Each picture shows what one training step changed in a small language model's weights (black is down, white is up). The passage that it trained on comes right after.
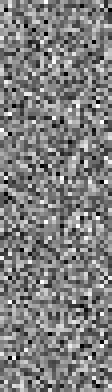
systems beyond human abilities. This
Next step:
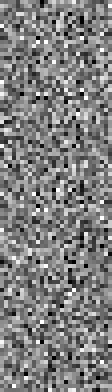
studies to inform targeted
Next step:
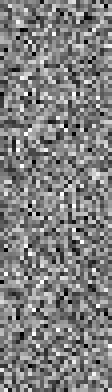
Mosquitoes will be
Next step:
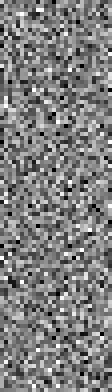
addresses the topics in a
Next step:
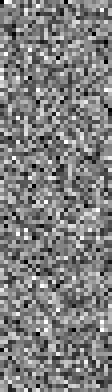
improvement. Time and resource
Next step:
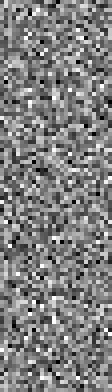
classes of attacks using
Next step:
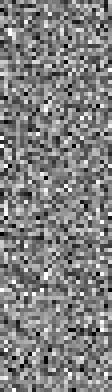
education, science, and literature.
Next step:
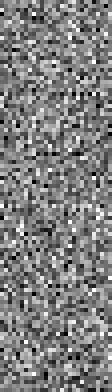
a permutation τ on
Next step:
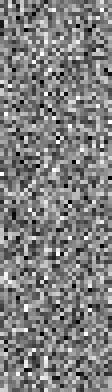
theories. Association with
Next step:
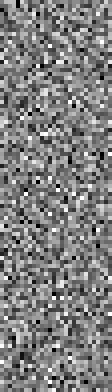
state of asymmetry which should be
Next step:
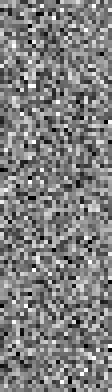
AMS sensor chips at
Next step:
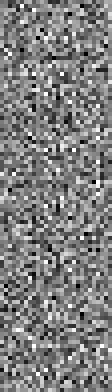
what is common. In Green
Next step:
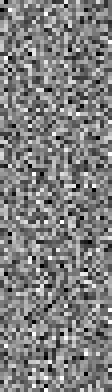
metabolites produced under
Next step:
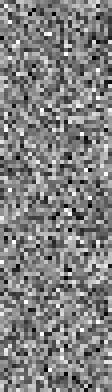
“Iranian exilic”
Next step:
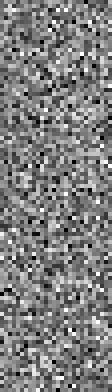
concern of consumers, expensive
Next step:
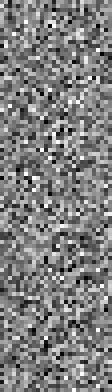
hydrolyzed off at
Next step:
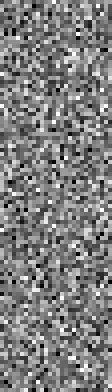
that various machine application areas could be
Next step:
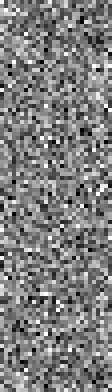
in itself, but a necessary
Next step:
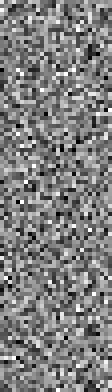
communities did not always
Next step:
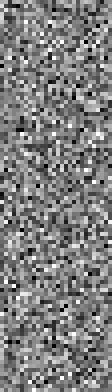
document are strongly
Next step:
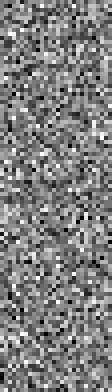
the success of Herschel,
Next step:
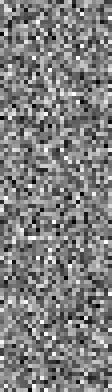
In this paper authors investigated
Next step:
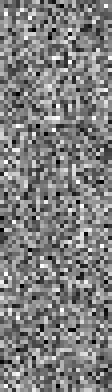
and data type). Challenges in
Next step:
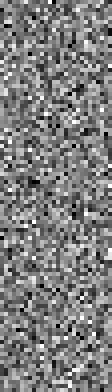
Dystrophy degree
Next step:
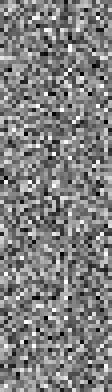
Co. and Gohar
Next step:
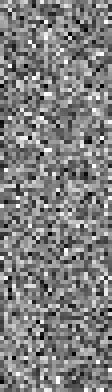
Finally, the coloration
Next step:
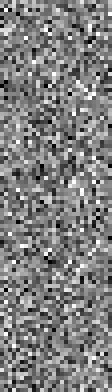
Fu : **F**unding
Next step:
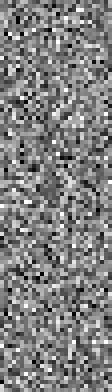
of Bangalore's medical and
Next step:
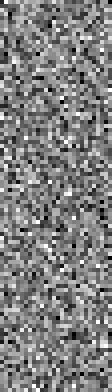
by planning and adding new
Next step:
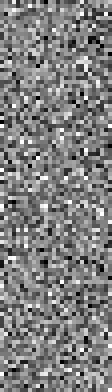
in different climatic zones around
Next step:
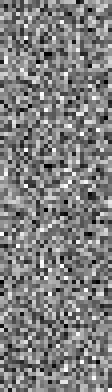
Anemia, Sjogren
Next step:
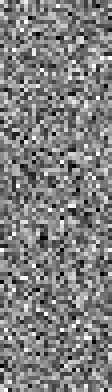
painting tradition. With
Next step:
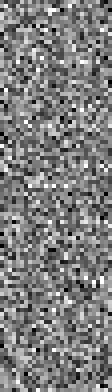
know and study their social characteristics, which
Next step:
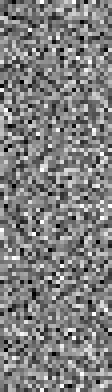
systems that must be constructed. It
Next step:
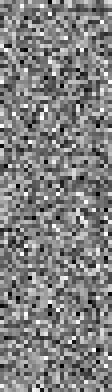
War II). The various policy
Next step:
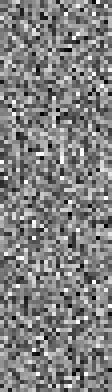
announced that 10-year
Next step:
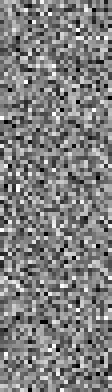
areas, the crucial role of
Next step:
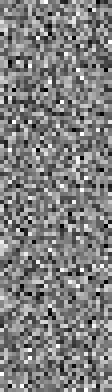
Heat-Input and Efficiency
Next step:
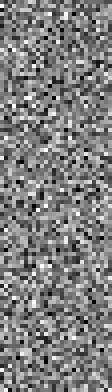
tide gauges. As we
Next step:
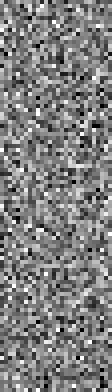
collection and return rates for
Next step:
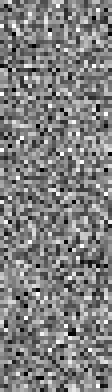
through his unique energy transmission
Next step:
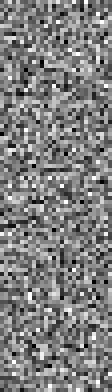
Curie Preface The research presented
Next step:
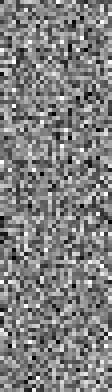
the reality of today, we
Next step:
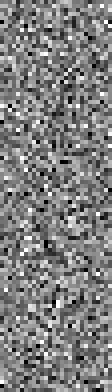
bounded Wythoff
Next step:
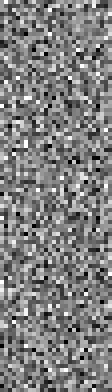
of gestational age with preterm
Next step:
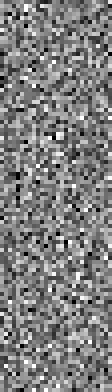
use of MIS has assisted them
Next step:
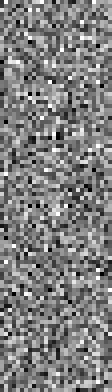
tracked explicitly.
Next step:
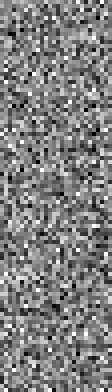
the Hatter. “I
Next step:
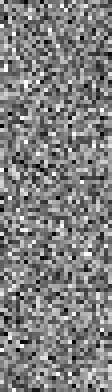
over the original and the
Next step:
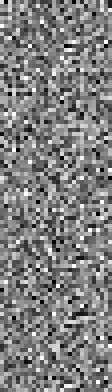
survey was conducted among
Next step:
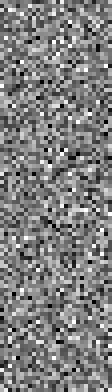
flowering At harvest
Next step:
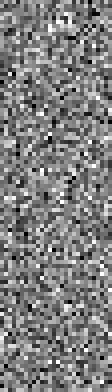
action together with competences
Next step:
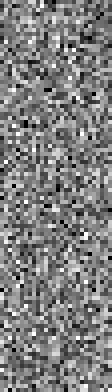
X_i = standardized suitability
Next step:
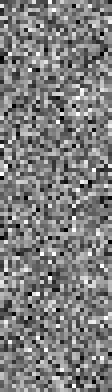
under the stone where the sun
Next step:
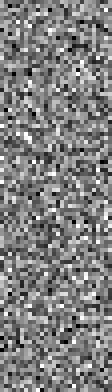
on the learning method applied during the
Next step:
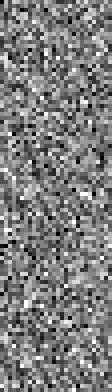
[10], comprising a
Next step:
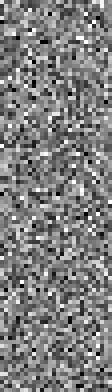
they are changing peoples'
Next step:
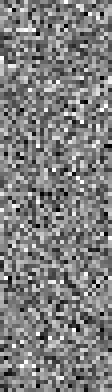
of $V(x)$ with step
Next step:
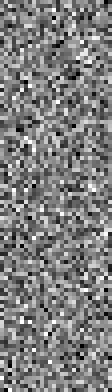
2. EXECUTIVE
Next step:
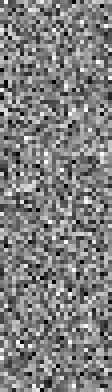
project on this topic and to provide other
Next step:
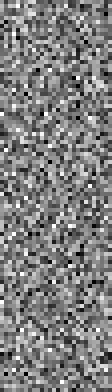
transluminal endoscopic
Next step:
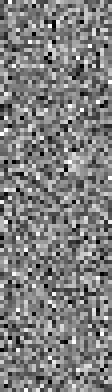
aligned properly on the
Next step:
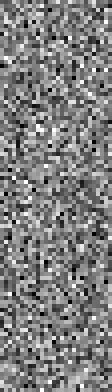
- NI: No Inhibition
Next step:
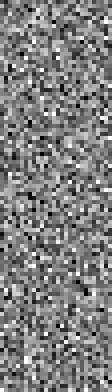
[2] Jacobson,
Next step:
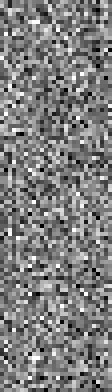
the pathogens is the cow.
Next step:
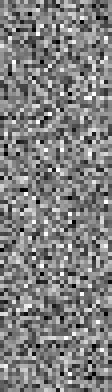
stream (u, v)
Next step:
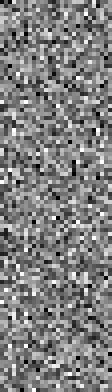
behavior in the exact same way,
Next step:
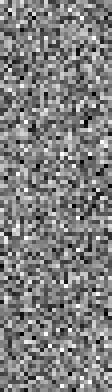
Hossain, K. M.
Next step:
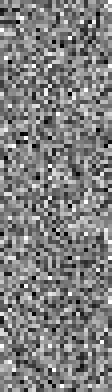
a fuzzy relational
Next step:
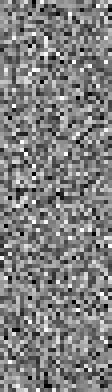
support and quota reallocation
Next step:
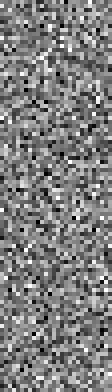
position of the turbine, where
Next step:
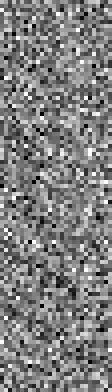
in kind support and knowledge transfer.
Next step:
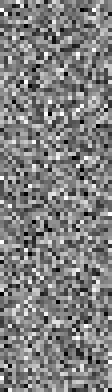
OF TREATMENT
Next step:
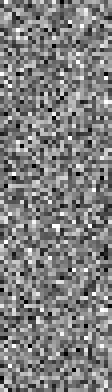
Application Context:
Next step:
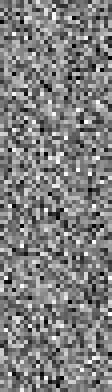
Figure 9 – Lifting Surface
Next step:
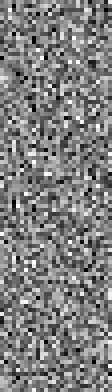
Gosi Complex,
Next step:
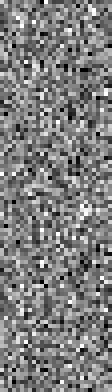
If erosion-related
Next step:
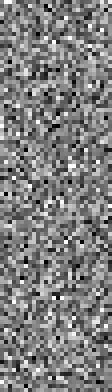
health No report of adverse effects
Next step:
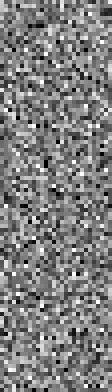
means through which the government of
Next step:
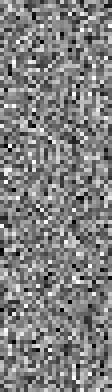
root. But, all the
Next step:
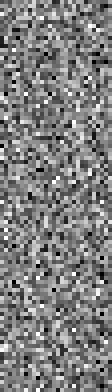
determines the type of scaling.
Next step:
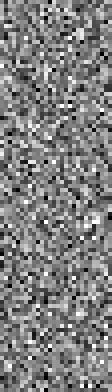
destroyers, which are
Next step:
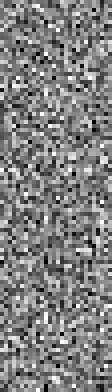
the treated sample, the similar
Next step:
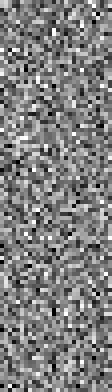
know each other, everything
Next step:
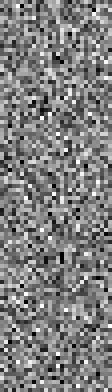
the Tarocchi, evaluating
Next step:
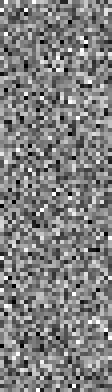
of cycles, 0-1
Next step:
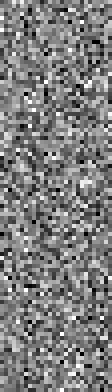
relief ratio,
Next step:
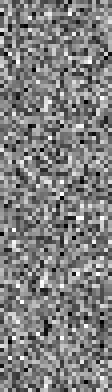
which is used in a certain
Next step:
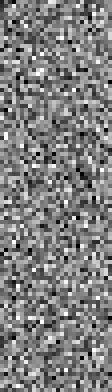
evident from the present study that using
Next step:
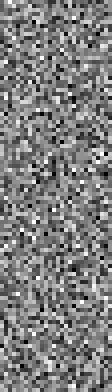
were built using (9) and
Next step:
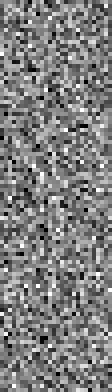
high speed, lightweight
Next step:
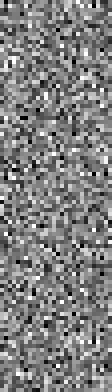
study investigated the level of implementation and
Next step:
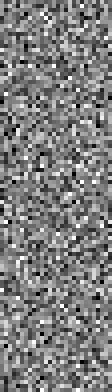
experts and respondents are then
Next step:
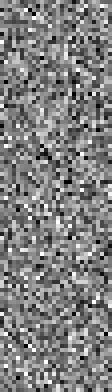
for 45 minutes on a
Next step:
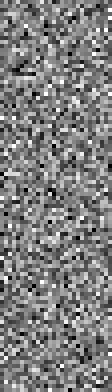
idea has been successfully
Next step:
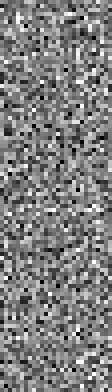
Houston et al.,
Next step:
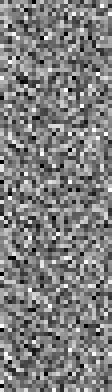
a broader audience.
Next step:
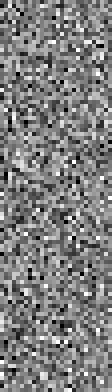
then, is a person’s
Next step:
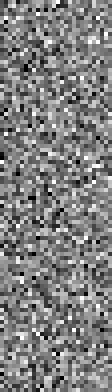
MS data of binary
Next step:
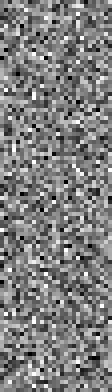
2020; Adeosun et al.,
